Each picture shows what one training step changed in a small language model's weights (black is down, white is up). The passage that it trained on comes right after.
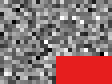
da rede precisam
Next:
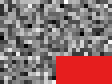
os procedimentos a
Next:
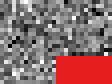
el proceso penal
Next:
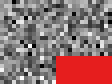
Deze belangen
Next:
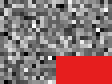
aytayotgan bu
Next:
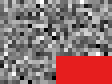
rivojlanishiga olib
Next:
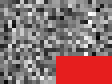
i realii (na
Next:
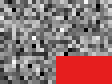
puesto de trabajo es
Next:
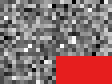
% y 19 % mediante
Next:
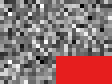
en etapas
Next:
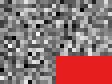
va xavfsiz
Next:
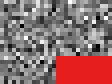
ўзига хос
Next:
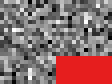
визуально или
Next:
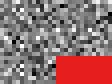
занесено до
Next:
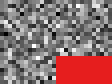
on mcf7
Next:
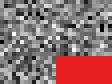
onderscheid maken
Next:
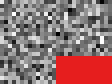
bir o'quvchini
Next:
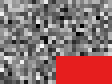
mulai kehilangan
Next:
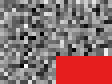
a democracia
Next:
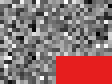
de las principales personas
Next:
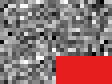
intercâmbio uma
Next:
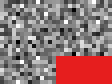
yo'lida qilgan
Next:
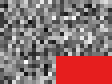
por la Comisión
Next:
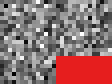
trâmite tradicional
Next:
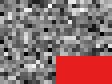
Мирзо. –
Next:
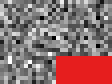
bahwa jika tidak
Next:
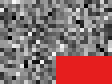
метою її
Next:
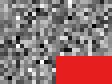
Bu kasallikning
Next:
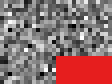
kuch mashqlari
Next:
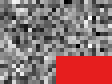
моему, как
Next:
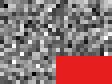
Spor Eğitimi
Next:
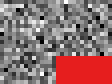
akan dilakukan
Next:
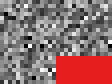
Werners sowie die von
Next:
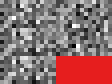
la aplicación de la
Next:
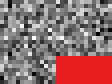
bo'lgan edi.
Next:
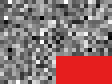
est considérées
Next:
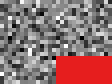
de Limbi și
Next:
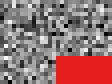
condicionante, que en
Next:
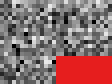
Implementation to Modern
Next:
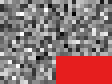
tarde, y tras
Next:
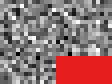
yotadi va ular
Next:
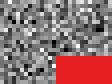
nas equipes de
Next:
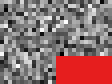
cacti exposed
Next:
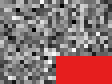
toate folclorului
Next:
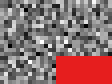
a penalizar pessoas que
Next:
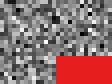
broja preloma
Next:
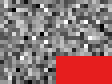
rede (canais de
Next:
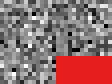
is of great
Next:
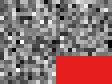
modo. Por esta
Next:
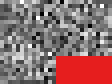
problemei puse în
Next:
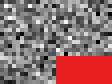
ser processado perante a
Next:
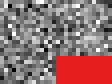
holatda salom
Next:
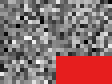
bir fonksiyona
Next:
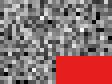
tarea fácil
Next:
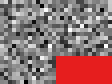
и нитей,
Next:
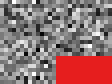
був канон,
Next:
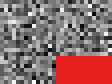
penetapan mitra
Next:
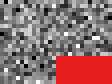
verificarne le
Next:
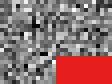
una escala de valoración
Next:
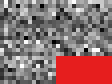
результаты. Все
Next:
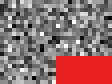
MC, Soares
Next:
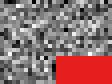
mafarinta su
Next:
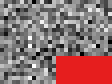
- Hooper,
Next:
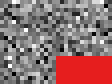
когда эти
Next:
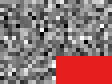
kelayotgan barcha
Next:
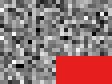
zichligi haqida
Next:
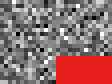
yaitu : 1.
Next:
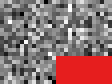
los mantiene en
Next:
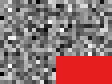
cambio en texto
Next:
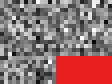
R_p \text{
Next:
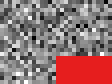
پایانه راه
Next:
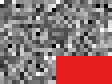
Sciences, Senior
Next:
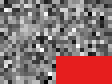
fortalecimento da
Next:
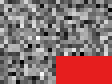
tarkib topsa,
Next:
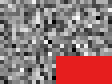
harakati o'zbek
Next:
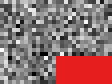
y una zona internacional.
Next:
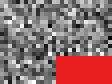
Ekstrand ва
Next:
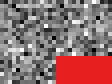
ark brevet
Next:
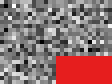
Shim; Jung
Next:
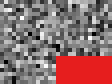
comunicación internacionales
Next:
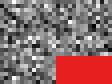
школах – 1
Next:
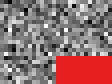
une plateforme
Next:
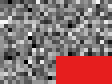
desempenho de um
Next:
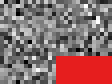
fulgor das comunidades
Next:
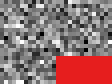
прибора (без
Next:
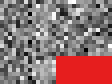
рыбки из
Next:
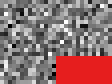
Kuteybe Bin
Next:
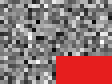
offering new
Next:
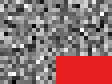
valoración de la propia
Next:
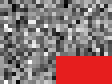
con mayor detalle
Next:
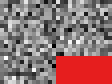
bo‘lib, bu
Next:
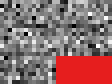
conservada. A
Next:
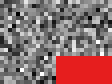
violência. Mesmo
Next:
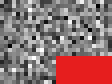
- Harkiv:
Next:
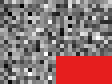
In English,
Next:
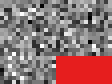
primaria. (Más
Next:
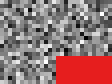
are looking for
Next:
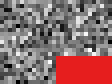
universidade federal do
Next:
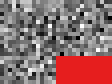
las tres dimensiones
